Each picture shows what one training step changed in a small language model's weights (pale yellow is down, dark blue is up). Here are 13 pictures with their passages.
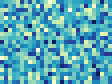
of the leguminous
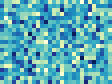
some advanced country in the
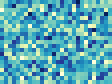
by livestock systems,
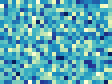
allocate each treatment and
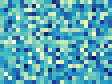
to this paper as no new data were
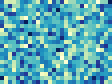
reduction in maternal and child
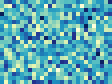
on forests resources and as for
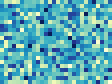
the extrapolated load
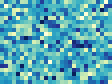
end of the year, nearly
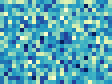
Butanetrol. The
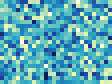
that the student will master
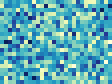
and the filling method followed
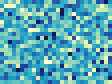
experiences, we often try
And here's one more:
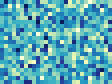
M. Tech in the
